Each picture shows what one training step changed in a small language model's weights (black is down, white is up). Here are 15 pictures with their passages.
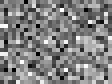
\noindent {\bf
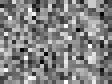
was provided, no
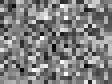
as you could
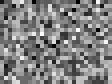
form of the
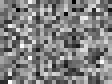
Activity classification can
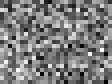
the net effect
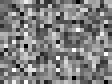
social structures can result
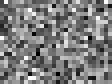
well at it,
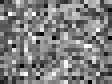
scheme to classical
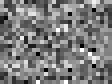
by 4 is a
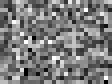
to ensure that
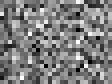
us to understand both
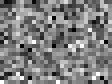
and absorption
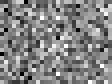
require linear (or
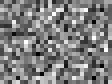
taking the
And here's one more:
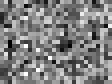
their uncertainties
